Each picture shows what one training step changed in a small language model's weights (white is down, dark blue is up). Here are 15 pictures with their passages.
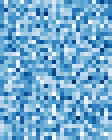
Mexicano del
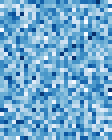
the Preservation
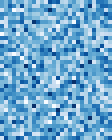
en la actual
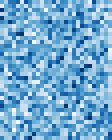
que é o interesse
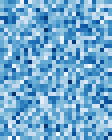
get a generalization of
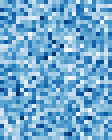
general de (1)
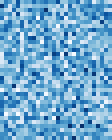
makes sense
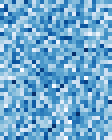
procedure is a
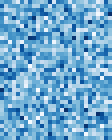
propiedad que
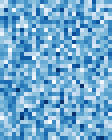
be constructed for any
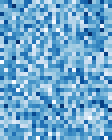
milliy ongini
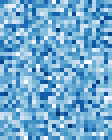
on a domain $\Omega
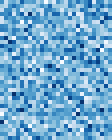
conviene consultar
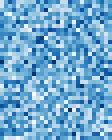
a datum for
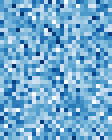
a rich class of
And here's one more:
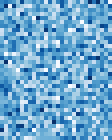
critical points,
